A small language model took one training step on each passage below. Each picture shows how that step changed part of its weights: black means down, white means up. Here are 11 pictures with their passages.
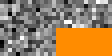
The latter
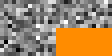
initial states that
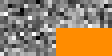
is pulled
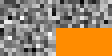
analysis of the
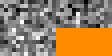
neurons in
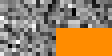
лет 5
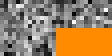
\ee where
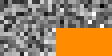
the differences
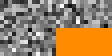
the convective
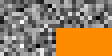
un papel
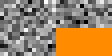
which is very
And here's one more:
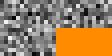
}}$ for an
